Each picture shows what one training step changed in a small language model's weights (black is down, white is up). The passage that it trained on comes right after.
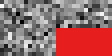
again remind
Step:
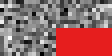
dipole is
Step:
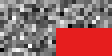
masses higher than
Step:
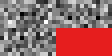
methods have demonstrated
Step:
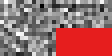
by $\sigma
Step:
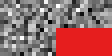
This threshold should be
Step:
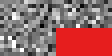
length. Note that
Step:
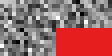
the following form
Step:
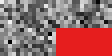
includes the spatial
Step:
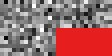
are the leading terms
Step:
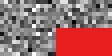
with a computer
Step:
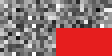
a down conversion
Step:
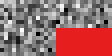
the uniform
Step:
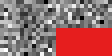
methods, for any
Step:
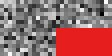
the hard component,
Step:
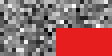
gas whereas for the
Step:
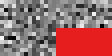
the propagators,
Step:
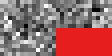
how to extend
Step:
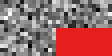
of Physics, University
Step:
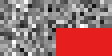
$\sin (\phi
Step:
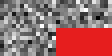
Lattice &
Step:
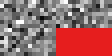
with intent
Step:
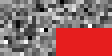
to the total density
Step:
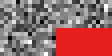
as efficient at
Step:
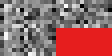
{\em Phys.
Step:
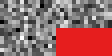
the LPDA
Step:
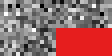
part by simulations by
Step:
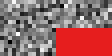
can be examined
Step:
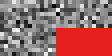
can be used only
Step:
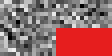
with neutron
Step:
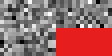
atom will in particular
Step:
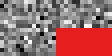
Finally, using
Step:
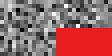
of parameter.
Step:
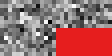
for Evaluation
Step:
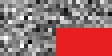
symmetries $
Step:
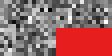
the intervening
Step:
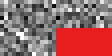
points in $\log
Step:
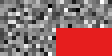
where regular means that
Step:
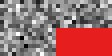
command for
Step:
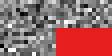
steps less than
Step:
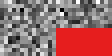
and the amount
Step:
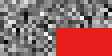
written as:
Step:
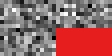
Gysel et
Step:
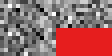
window of
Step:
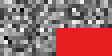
and the actionability
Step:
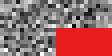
appears, which are
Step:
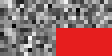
and dry
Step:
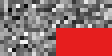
is a principled
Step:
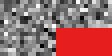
MDC &
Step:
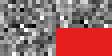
discussed above. In
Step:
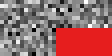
is given by
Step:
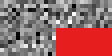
theoretical standpoint,
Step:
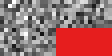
reconstruction with
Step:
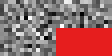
form gauge invariant
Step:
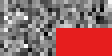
{very long
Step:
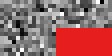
to the presence of
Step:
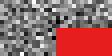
reality condition.
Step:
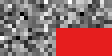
recovered after
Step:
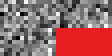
second law of
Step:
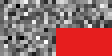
this macroscopic
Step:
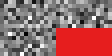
Dirac Hamiltonian.
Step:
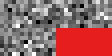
il contrasto
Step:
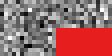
effective model for
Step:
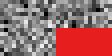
to medium
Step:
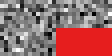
0$ is defined
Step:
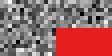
and validation
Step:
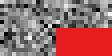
of the full nonlinear
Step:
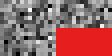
believed to
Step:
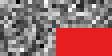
that extend up
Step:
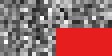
the very broad spectral
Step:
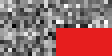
within a factor of
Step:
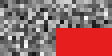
be), and
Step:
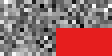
by its WD
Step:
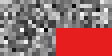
this method to the
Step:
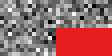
see if it was
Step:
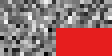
nucleons sit on
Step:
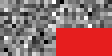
distribution of electron density
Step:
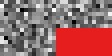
with the majority
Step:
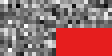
a quartz
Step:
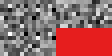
future work.
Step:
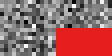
results indicate that the
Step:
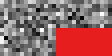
observed in the
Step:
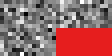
block diagram.
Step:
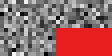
second-order equations
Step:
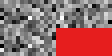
on the inter-
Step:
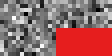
to disk.
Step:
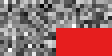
a prototype
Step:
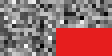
then computed demonstrating
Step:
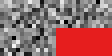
does not require
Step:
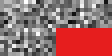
collisions with
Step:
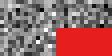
of the impact parameter
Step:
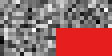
merger becomes
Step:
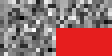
momenta instead of
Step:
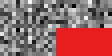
as well as SM
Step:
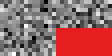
modules are
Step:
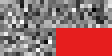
At long times,
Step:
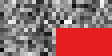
observational interest.
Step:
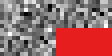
strength of spectral
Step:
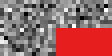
value for the
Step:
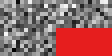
as an element of
